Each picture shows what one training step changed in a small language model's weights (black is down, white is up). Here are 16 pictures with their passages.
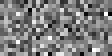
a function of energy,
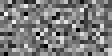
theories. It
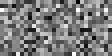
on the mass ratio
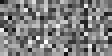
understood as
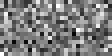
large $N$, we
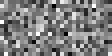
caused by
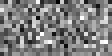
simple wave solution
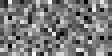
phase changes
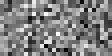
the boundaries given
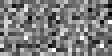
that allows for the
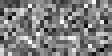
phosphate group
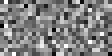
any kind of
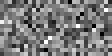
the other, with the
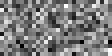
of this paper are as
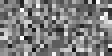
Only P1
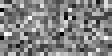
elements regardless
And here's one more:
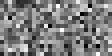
an interpretation within
